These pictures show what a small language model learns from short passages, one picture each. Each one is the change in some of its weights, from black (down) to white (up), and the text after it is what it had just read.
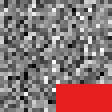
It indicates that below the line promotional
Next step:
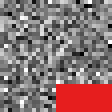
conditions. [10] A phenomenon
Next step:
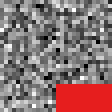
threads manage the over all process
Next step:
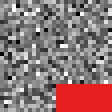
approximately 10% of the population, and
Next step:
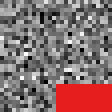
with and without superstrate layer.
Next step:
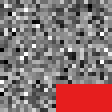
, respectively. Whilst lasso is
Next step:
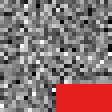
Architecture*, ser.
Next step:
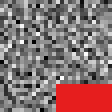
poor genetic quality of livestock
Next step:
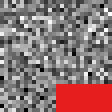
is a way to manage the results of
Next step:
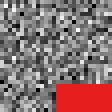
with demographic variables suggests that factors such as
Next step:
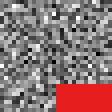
an alternative in order to improve the quality of
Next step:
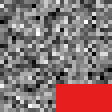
complexity and adoption. Need for
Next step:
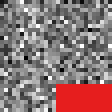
authors had no interests which might be perceived
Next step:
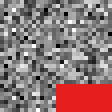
heat production, but there is also a small
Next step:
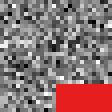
premise, $\Pr(E
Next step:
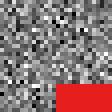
Modus Operandi of
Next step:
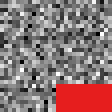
pathway, resulting inhibition of
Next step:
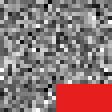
same results, and that the methods performed at
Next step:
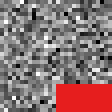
related to physical objects can be immediately
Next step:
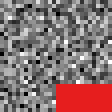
excessive accumulation of
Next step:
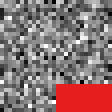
role in the Dande community.
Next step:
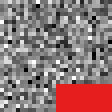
responsibility, privacy,
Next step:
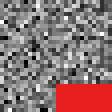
to human health and the environment. However,
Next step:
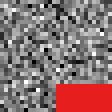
again on the earth. According to
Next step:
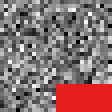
proposed an improvement over the last step of the
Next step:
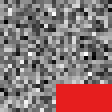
and monocropping, with a complex
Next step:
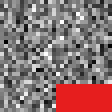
Y *Populus*
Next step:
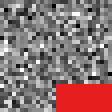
lime and straw amendments on
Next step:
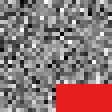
particularly in primates or humans, where
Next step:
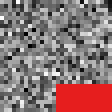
= $V \times R /
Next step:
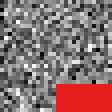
modifications had to be done without
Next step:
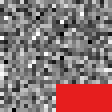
environmental contaminants,^[31]
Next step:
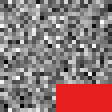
rC_{rate} , respectively,
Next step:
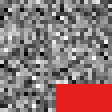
behaviours, and social roles
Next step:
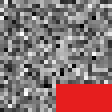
were familiar with the National
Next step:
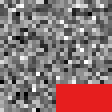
of bio-based products.
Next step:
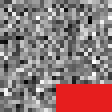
Pharmaceutical And Medical
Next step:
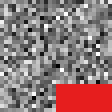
Bandwidth (BW)
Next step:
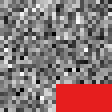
unjust in relation to the principles
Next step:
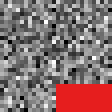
article presents the problems and solutions of
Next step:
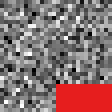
event of life. In conclusion,
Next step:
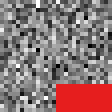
that pumpkins that received
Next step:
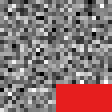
real-time applications. It is also important
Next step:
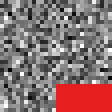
even value) numbers of individuals are
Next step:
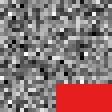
policies among women. Our study showed that
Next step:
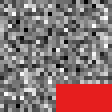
applications are listed which has been discussed by researchers
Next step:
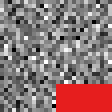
Imperative sentences expressing
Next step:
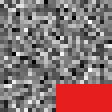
of the umbilicus.
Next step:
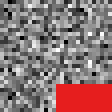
at training muscles, harmonizing
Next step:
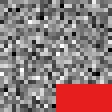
kg da⁻¹ N,
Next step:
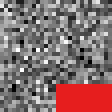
their correctness. There are many different ways
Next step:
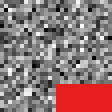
"Invasive Plants of the
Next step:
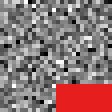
about interdisciplinary and
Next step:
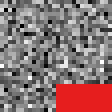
closer to the real workload.
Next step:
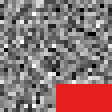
T. Microbiology: a
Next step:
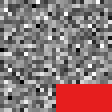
analysis show that the new scheme is an
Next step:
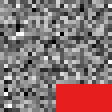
operational efficiency and scalability. However,
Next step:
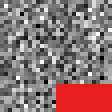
and effortless processing of text that
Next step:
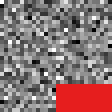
associated with a valid migration
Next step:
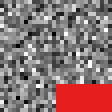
the set of vectors, x_t
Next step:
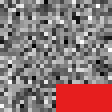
of the new millennium,
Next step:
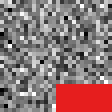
schools began teaching multimodality
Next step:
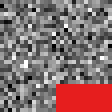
80%, with a damage percentage decrease of
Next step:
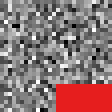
rotation, whereas in the other case,
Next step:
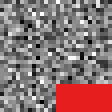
between N95 respirators and surgical
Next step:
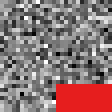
can defend it. Tag
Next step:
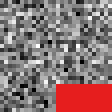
known lensed systems. But even the
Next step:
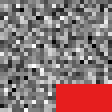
side product is forming and in the
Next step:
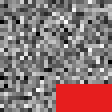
thus, its activation would have a relevant
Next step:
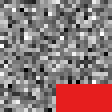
that the different CDW types are
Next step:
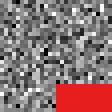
This will provide for fulfilment of
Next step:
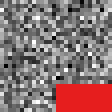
proposed method could use this method in
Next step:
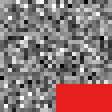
Security Server UI is developed
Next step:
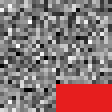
the rule of leaders as opposed to the
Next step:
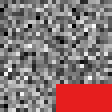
15th and 16th terms; focusing
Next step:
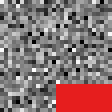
result of a degradation of the
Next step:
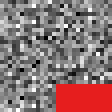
information based services which would facilitate the
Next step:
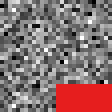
Kit Optimization and Emergency
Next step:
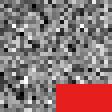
measured. The fluorescent intensity is
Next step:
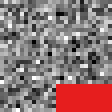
shaped channel: The modelling
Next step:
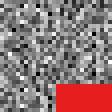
In this research paper researcher studies 13 state
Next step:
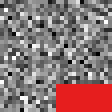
might not be where they can produce that final
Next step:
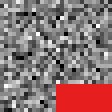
machine by single Fetal medicine
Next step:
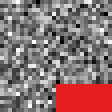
formed a group known as the
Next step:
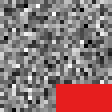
This year the construction of the first seven
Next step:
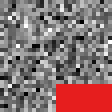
fluidity must be taken into consideration
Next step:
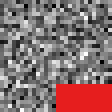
the eye. As the
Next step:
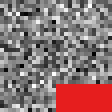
Visualization: SO,
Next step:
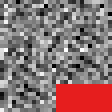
distress prediction. Neural
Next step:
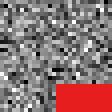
guarantees for deep geothermal
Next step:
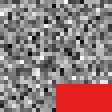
using 20 seismic ground motions to
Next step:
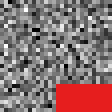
measures to control is of utmost importance
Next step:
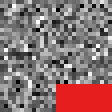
A Qualitative Study of
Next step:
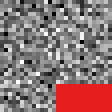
satellites in the proton spectra.
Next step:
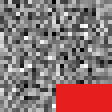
OF DATA The comparison of relative strength
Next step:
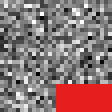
language refinement and feedback on clarity
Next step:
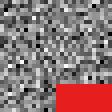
literature, and to present the studies in the
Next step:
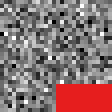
sophisticated 21st-century
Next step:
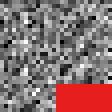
Inside Perspectives'
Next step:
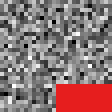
of one month took approximately 10 hours
